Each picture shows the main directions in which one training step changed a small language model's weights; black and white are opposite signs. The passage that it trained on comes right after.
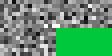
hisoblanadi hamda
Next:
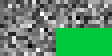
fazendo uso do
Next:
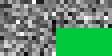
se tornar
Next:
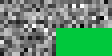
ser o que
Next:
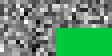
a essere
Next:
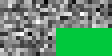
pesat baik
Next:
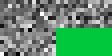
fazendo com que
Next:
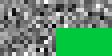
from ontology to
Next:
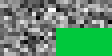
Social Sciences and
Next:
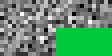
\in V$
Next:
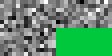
O lançamento
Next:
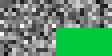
Non è
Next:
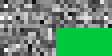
se ter terras
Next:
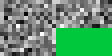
in women's
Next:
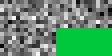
com diversas
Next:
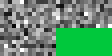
qu'il y
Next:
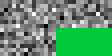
fatores como
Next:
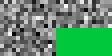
va tashkilot
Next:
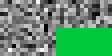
gases en
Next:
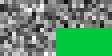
and Information
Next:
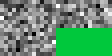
Die DFG
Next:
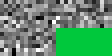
va ishga
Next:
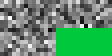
Vista de sur
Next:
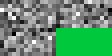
de las principales
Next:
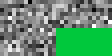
compared to
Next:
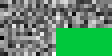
et deuil
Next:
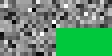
partage et
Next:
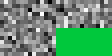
and climate
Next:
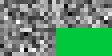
основанную на
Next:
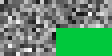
are important in
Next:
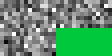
uso tópico
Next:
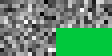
– Режим
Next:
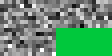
ich deshalb
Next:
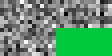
também afetivo
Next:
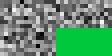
distribución de
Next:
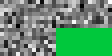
allowing us
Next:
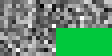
Lab, con
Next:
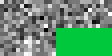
ilmiy tadqiq
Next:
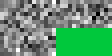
мысли в
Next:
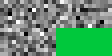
Direito da
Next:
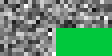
bir maromda
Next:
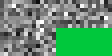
o controlo
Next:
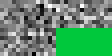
das atividades
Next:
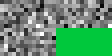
in the human
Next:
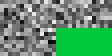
ce își
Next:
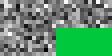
año en
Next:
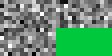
ano de
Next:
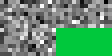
учун бу
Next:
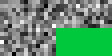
for the development of
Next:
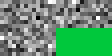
de algemene
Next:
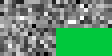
и я в
